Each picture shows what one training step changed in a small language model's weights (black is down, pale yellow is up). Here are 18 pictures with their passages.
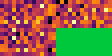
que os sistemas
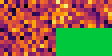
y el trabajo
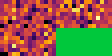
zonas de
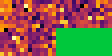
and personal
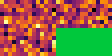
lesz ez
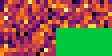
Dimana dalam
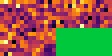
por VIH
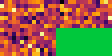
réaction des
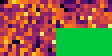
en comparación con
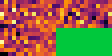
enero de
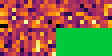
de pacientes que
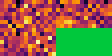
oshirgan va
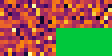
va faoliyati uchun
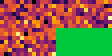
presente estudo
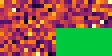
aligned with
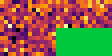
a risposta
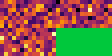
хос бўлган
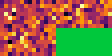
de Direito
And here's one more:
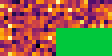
Lives of
